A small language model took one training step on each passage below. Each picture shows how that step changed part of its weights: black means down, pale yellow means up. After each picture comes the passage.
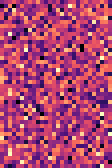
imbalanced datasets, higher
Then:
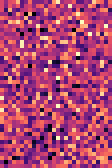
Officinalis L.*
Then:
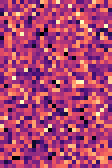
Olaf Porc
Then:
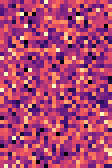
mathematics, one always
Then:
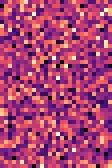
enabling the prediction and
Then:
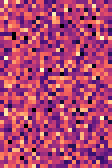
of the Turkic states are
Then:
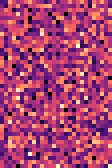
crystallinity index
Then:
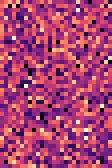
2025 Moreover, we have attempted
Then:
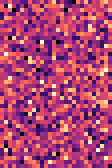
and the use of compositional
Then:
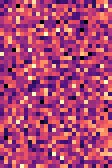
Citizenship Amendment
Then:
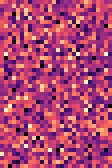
make class room teaching effective,
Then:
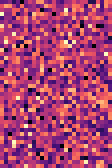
relationship between forensic
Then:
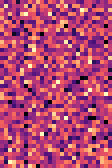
student performance (e. g.,
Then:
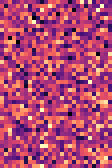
the relative importance of customer relationship
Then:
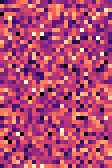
generates fewer Co and Fe
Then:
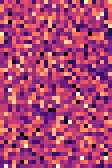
sections were prepared for histological
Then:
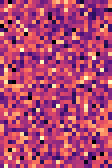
the Faculty of
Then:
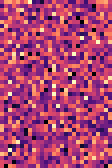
compaction moisture content and
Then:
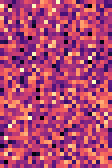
that focused on Children's
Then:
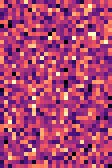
*List Maritime
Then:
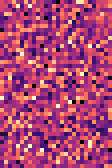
chief examiner
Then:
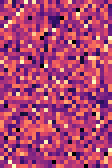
Organization should review and modify
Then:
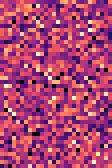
deficiency has been associated
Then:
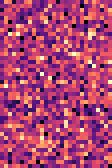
the adipose tissue
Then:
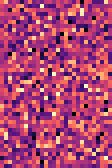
values for specific energy absorption.
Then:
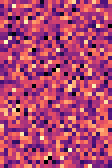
the overall efforts today serve
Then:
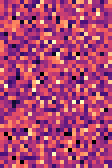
strong volumetric correlation with
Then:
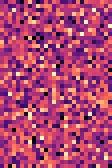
add to that, the low correlation
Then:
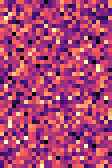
more than 7 years, with the
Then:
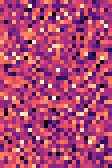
of molten Al, the
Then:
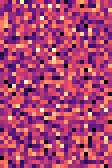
Features 12 Table 4
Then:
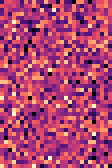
Club (1) University
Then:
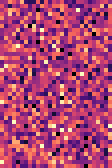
It can be explained that
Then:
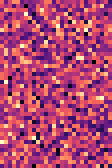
needed for physical survival of
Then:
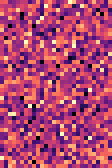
The main distinguishing feature is
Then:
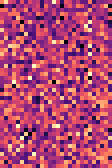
a raised structure, it causes
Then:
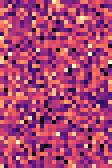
work provides an extension in several
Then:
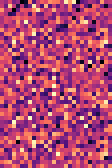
and walking on a
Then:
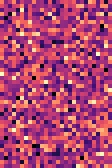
46 200 The respondents above
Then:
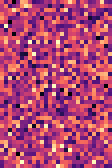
results and measuring success for
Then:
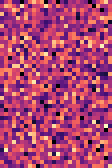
of NPPs. As
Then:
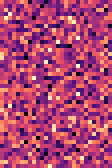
are significantly lower than in summer
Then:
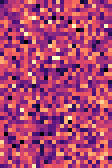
hedonic and satisfaction among
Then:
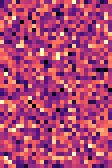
5 hours. The product was
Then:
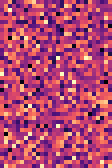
by some of the investigators
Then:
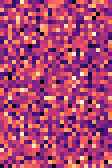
outlines a long-term
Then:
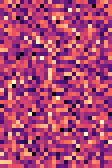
techniques have been applied to assist
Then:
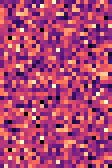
in the quality of life of
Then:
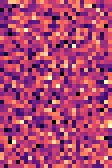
or nephritis in
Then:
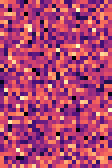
in ACSF containing
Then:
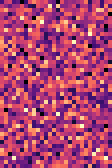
alpha level of .01 were
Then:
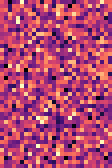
knowledge of students from experimental group 1
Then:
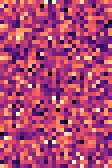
empirical measures and identifying
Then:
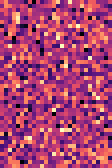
causal interactions between different
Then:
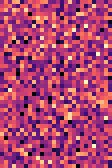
mentioned in the search results but is
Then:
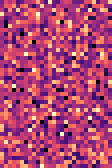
the TGARCH and
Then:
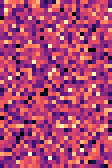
EuroTEM and presented
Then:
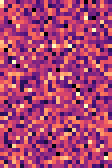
were constructed from 2014 to
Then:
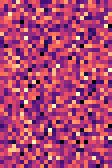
is attracted by
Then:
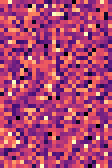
basic needs, such as the need
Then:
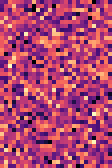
Software Construction,
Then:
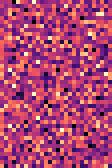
for improving students' collaborative
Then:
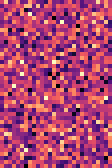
level. ^cAll treatments
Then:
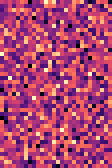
c) Terminal voltage.
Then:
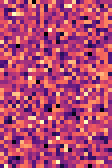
critical areas for AI implementation using the
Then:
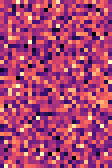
anterior communicating
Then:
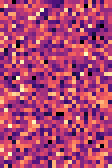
for all pregnant
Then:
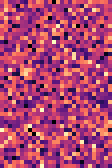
. The inset shows the corresponding
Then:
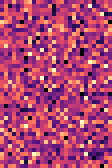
bone infections (e.
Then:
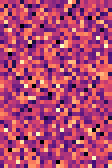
time of the initial examination was
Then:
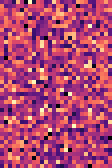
main sources of information about AR
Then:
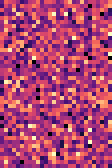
that can create an environment where employees
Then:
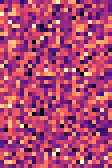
influential to applicant program decision
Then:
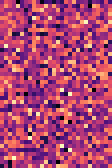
means to gather information about the
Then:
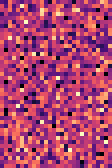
recommendations or findings of theses
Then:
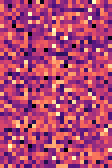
management. Conclusions.
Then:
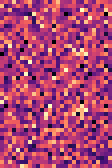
mass transfer under abiotic
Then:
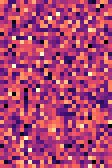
China by 70 %, from
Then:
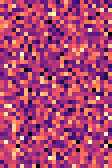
has already occurred. On the
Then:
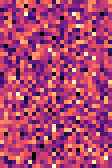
applications are frequent but in some
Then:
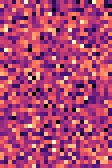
and consent to participate The
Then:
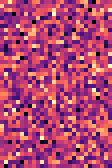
the partition is determined,
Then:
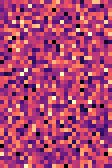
lobe both visceral
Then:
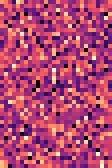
1 is equal to several days,
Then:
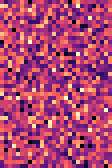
carrying out peer
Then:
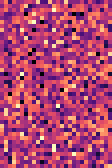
the sediments, stability of
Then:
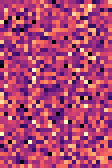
resulting yarns were
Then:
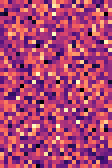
poet's ballads
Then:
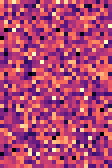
area. Human cells
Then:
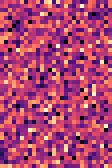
medicine. My basic
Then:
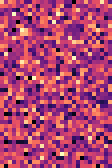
lack of data for the first time
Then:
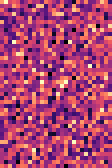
the drug release rate through the
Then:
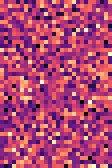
the surface soil layer [13].
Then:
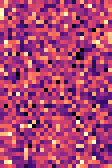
Acid as B were applied.
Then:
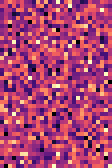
Number of amputees
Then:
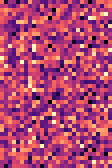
and school teachers (8%).
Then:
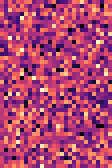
customizability of the experiments,
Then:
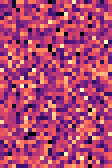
away from the place. But
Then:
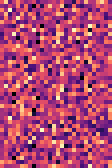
proves that the whole mass of
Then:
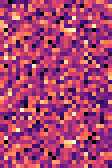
shared per day for each day following
